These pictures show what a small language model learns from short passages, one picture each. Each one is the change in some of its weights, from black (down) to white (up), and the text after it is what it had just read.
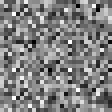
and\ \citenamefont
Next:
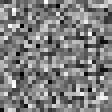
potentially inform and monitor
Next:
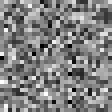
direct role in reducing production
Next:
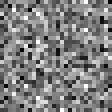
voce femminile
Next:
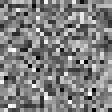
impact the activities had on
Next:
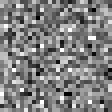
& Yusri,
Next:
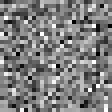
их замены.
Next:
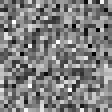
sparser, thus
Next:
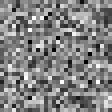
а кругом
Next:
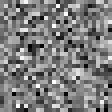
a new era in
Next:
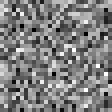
from $\approx $
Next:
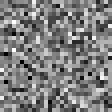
how such a large book
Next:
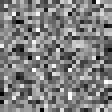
исследования ** - p
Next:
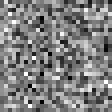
observasi untuk data
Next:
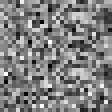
with the aim of
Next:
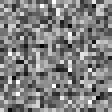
without this resistance will become
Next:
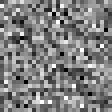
are major vegetables
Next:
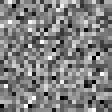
peak can be more
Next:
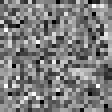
va umumiylik
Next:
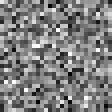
Le missive del
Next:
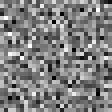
well. Letters and
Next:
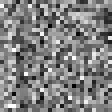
Library professionals.
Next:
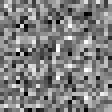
sharoitida har
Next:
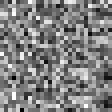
emollient and for
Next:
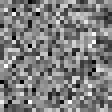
Ge atoms from the
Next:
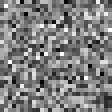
grain futures
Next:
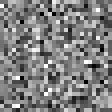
were able to access materials
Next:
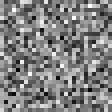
system, a wave has
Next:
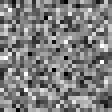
neue Art der
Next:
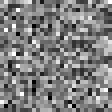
an issue in the
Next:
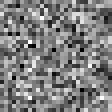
significant benefits in disease free
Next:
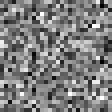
for rest of the
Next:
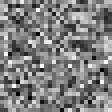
the rural areas affected by
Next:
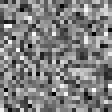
ajratib olish
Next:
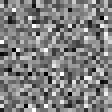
parent spinel have
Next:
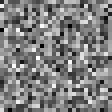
of this study is
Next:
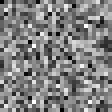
то дари
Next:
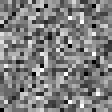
and build stronger
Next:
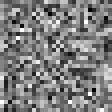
the dimension of the
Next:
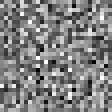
was used with a
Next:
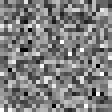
can as well help to
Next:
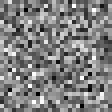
correlator has number of
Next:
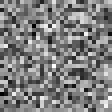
to the activity of
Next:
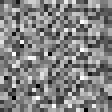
causal relationship between
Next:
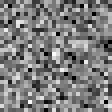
question $q$. Note
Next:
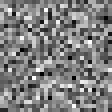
thinking about a
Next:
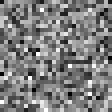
is connected to the
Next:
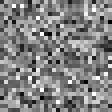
consent was taken.
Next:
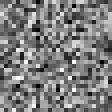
relation between $v$
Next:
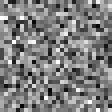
Qualité des institutions
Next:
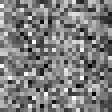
that acceptable engineering
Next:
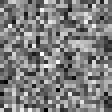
patch is first
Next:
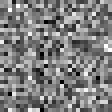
states form complexes
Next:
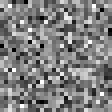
/ Corsica*
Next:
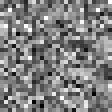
as an examination of
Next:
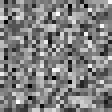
of this, the very
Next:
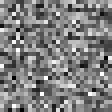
Mean Standard Deviation
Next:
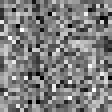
ega ekanligi
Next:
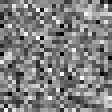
descripciones del
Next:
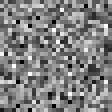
can hardly consider the
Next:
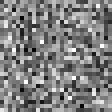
bo'lib, uni
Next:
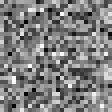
conclusion, we have presented
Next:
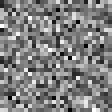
CC^*$ does
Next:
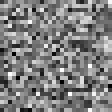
is the TMD
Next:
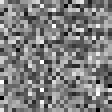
set. As a
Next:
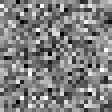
efforts of the government and
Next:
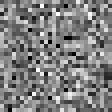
about 5 nm.
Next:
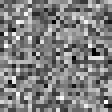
$i$ bands
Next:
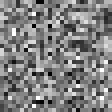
on the properties of a
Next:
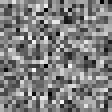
guide simulations of the
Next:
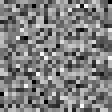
light, gas present in
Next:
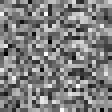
about the benefits of
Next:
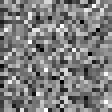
lenguas te
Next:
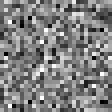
successive bits
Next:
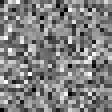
observation is that the parallel
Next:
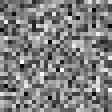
depth, large enough to
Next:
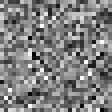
of spin distribution on the
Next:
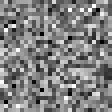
for {{Program
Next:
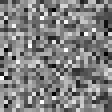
popularity, and
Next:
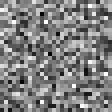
automation technologies and
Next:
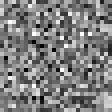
learning systems can make the
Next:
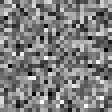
electric field magnitude of the
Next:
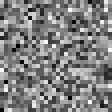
such omission of
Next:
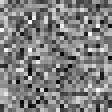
11. Arrangements
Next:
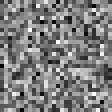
papel le
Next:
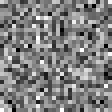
affects major vital
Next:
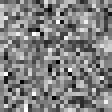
and the IRS spectra
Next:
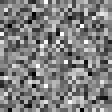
of heavy ion collisions,
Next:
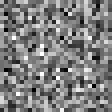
general, we have the
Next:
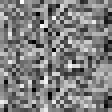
with respect to the
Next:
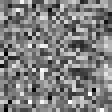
the model of the
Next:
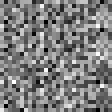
frame, one has that
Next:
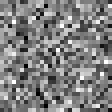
often rate leadership
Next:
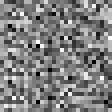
\bibinfo {author}
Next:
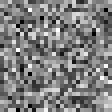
not assume her measurements to
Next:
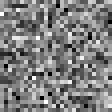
how this works in a
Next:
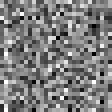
Figura 2 y
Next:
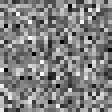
if anything,
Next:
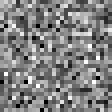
networks is expensive
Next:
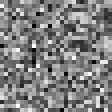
in the Department of Engineering
